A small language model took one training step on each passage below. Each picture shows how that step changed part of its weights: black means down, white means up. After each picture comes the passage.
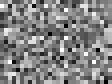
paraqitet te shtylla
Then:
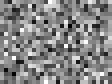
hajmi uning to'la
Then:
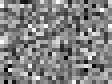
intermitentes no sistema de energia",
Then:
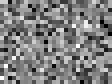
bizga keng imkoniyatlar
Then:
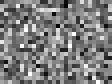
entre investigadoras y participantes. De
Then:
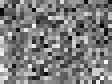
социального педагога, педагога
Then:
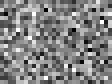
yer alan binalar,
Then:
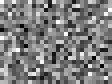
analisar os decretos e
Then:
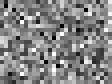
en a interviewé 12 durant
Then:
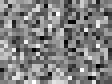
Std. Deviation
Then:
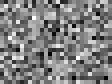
ricco di scarti di
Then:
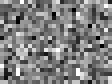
лидара облака точек,
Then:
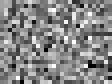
edilir ki, musiqi
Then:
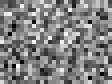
baliqlarning ishtahasi,
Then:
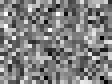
ega bo'lish bilan birga asosiy
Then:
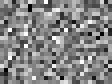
au de fiecare dată
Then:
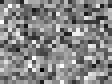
proporcionou um lucro
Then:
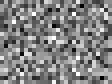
arrondissements. Le
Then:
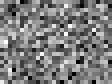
duros também foram os mais
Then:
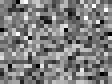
análisis del modelo patologizador para
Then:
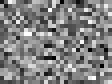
bir nechta issiqlik
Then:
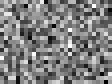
биологик препаратининг
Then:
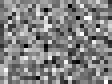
development of the Uzbek literary
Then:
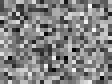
dari keterampilan seni &
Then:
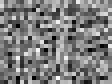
компонента взаимодействия β -го
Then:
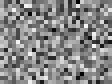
miya o'smalarining
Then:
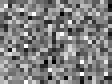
wat dat betreft wel over
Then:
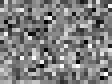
persa com estampa mais
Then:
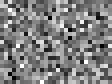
у Розділі 3.
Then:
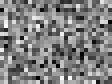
Science Law and Criminology 4
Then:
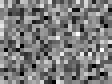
работы, по тем или иным
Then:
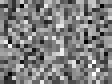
las encontramos en la configuración
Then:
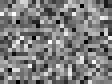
be any amongst his
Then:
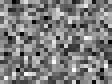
estudio se abordan los factores que
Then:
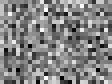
лейкоцити –
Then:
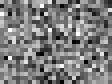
ega ma’lumotlari asosida dunyo
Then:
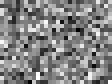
paxta sanoatini
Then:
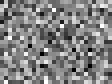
In Handbook of
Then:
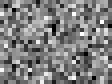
is presented in the article. The
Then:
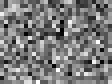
des EF dans le PNB
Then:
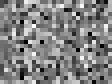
huquqlari va qonuniy
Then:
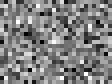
como un estallido diferencial
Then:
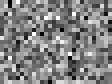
Romandaș N. și
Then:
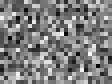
GaAs с использованием
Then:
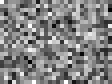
sigma* terdiri dari
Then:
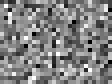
uchun M_n tub son
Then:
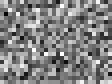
a sua legitimidade dos dados
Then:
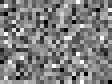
obținute de către
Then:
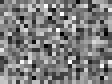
imkon qadar kengroq va
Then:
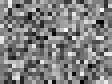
interpessoal e uma melhor qualidade
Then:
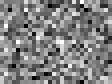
устувор йўналиш
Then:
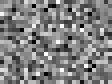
yashil marketing faqat
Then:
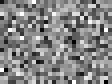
управління логістичними
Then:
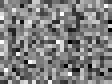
2. “O‘zbekiston Respublikasini
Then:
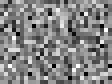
Тураев Э. М.
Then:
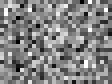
a um projeto político mais amplo
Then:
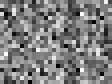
Института. В этой
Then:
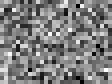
observados globalmente, pode estar
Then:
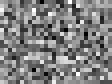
milleti muharebe
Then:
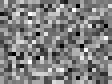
va ulardanyasalgan
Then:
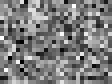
melalui luar pengadilan
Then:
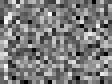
theoretical research, significations.
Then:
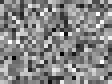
lo arrestaran en el
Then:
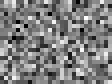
наше время популярны во
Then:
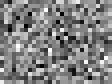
épistémiques entre
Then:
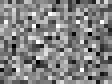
Kalit so'z:
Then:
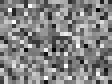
I Resistência dos Materiais II
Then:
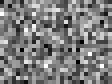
tushunchasi va uning iqtisodiy hamda ijtimoiy
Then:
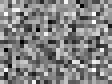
обучению и воспитанию
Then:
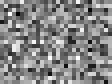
sifatida yondashuvchi mualliflarning
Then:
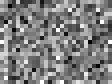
miedos) 5.
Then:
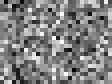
shaxslarni talab qilmoqda. Shu
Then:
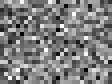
most pressing issues
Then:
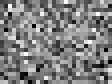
gewoonte om de kosten
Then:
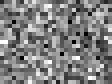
Uning rivojlanishida limfa
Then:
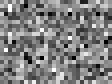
младшего школьного
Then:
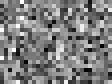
аппарата теории
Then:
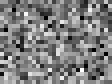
республики. Список
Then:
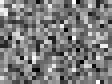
livros e compassos, além
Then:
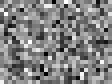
Польщі, перспектива
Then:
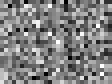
вагомість. 2.
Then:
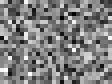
suratlarini chizishni
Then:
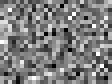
aux usagers. Quels sont
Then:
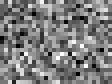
de estudantes, *Dissertação
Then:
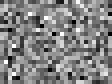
incubator pentru realizarea
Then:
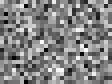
to attain victory in
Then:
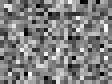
при высадочной
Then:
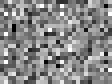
هذا التكتل الجامعات
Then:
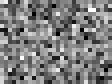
(Ojizlarning saboti)
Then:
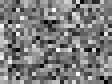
глубине 0.5,
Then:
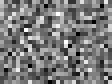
ці випробування та
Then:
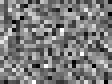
care ajungem, dar care
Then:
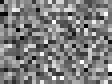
игры представляют собой
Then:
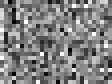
E. Modeling, Validation
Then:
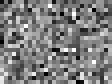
лиц, а выполнение
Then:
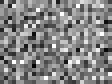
shunday innovasion yondashuvlar
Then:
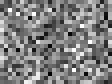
dan TS (Tidak
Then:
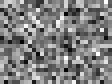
разработок по данной проблеме. В
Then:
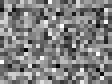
22 научные работы. Особое
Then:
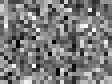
(Умумий қисм).
